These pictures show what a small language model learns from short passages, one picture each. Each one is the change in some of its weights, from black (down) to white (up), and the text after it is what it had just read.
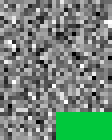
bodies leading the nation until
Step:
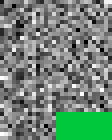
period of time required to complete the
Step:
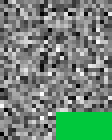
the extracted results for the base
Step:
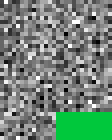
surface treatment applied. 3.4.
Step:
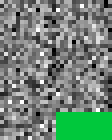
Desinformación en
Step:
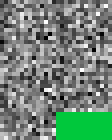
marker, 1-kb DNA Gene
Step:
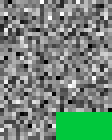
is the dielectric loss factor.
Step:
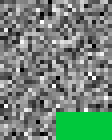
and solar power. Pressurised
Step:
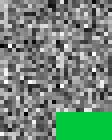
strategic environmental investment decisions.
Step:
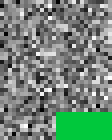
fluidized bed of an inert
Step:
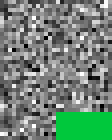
represents an approximation valid for
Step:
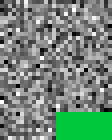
evaluation program that produced both the conventional data
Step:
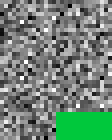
total of 30 patients underwent surgery
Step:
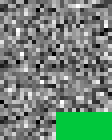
INTRODUCTION Developments
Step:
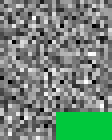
both kidney normal size.
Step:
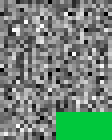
the monitoring methodology, no alien
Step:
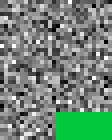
Some commonly used PIDs are the
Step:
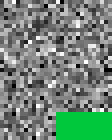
are almost Figure 3: Performance
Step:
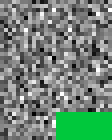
(d) Sensor 5 level at
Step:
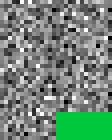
AND PLAGIARISM
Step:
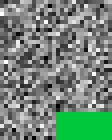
Resources, Search and Navigation,
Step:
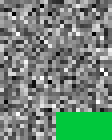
this in section 2, the similarity of selected
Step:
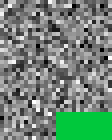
intelligence, and he emerges
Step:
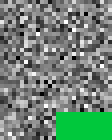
Several documented studies have shown that countries
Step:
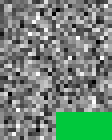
metropolitan Thailand. Data
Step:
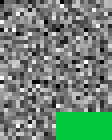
are not well documented in low-resource
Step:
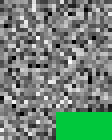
on the ecological risk associated with the release
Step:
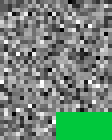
the study. Another research determined the
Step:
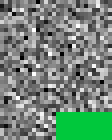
separated and analyzed for the effect
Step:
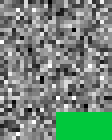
Table 2 Axial Fatigue Life
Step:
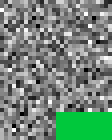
petroleum products by the
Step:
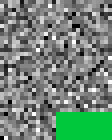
- [6] T.Chin and
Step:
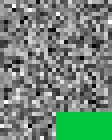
which territories the Avars
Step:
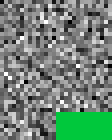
level they proposed in that paper that there is a
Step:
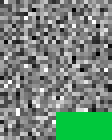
considered. 4. Sample size is small and
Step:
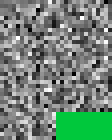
river basin is analysed with three
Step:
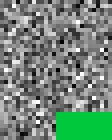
This study investigates the risk factors associated with
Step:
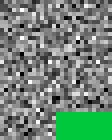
region was explained by a lack of
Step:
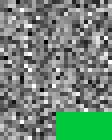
“... an effect which had no cause would
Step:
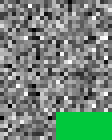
e-government transformation have emerged
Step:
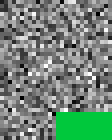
geographic NBI data. Unlike
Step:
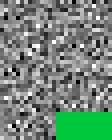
diagnosis and therapy because each individual
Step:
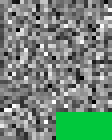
ANALYSIS Optical flow
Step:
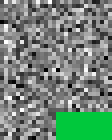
promoting the development of renewable energy
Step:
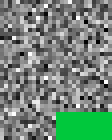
gone bust and some industries and countries with
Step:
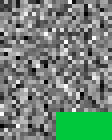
molecules on the test with a
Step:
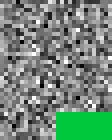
in the *Cart-Pole* problem.
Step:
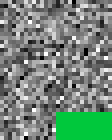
when Indeterminacy (I) is
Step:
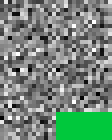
in the world. The increase in the scale of
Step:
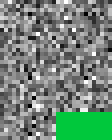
reduces energy poverty, and encourages
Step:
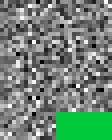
has used the survey method to collect data from
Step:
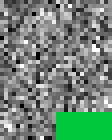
rice heat tolerance DATA
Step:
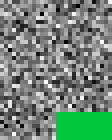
He is working as an engineer in
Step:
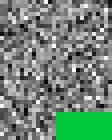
disease. Currently rapid
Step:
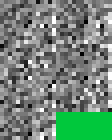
Asia, with the following criteria:
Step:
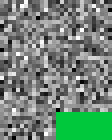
validity can be determined. The
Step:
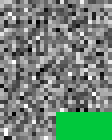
of the procedure, consisting of the
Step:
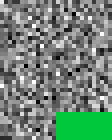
treated with IC-PBD2G
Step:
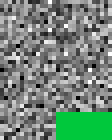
PITI always held regular studies
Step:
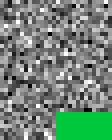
source ponctuelle au
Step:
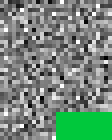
research and development activity within a research and development
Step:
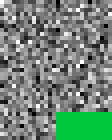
standard to assist in provisioning,
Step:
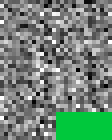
diversifying teaching methods, students focus first
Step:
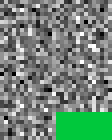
describing organizational success and, where
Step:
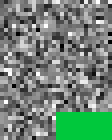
banks paid -up capital and
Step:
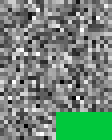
of the matches played with women and
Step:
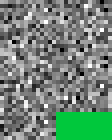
the ψ -exponential stability
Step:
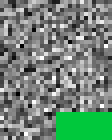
advantages of decentralization and security
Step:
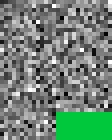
.000 a. Dependent Variable:
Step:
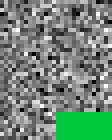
groups, with minor absorptions in
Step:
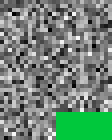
the authors mention that data from some
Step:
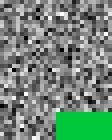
the basic yaw-pitch-roll
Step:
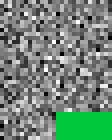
and 70 years. [Table 2] Table 2
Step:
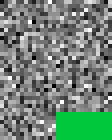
and are not taught how to
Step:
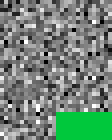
place to speak up. The reflection also
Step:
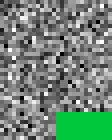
new method were compared (Fig. 3) with the
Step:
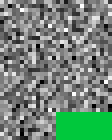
structure, which relays the deformation of
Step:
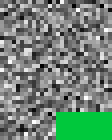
will make sure that the following rules will
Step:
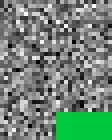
suitability of the grown crystals for
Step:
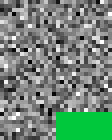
another name for character recognition, is
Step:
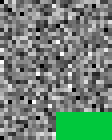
priority. On-line facilities are
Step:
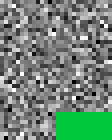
has done some experiments with socialism by
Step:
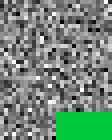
at the two points as defined in
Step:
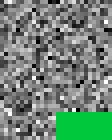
\text{edge length of
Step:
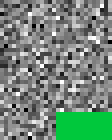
P., Gaspard, F.
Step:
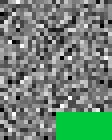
their abundance that incorporates the
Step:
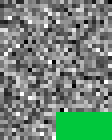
attacks, little attention
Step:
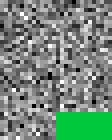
part of the transportation system. The fact
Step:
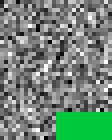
leg muscles, such as
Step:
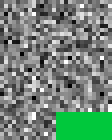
during the survey, it can be stated that
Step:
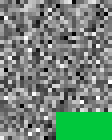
lift the barriers identified by
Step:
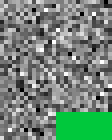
with lymphadenitis fall between
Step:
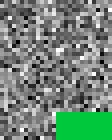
our Dermatology clinic with mother
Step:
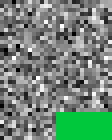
bonds in pure titanium using
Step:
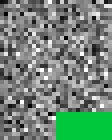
were not reported. The authors found that patients with
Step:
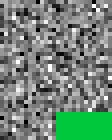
MWCNTs was both concentration and
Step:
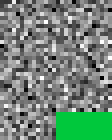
dependencies between different elements across the
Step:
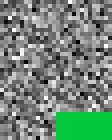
RF switch fabric to
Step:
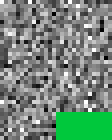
The DWT acts as an extractor
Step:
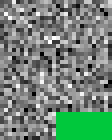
The incidence is particularly higher in South
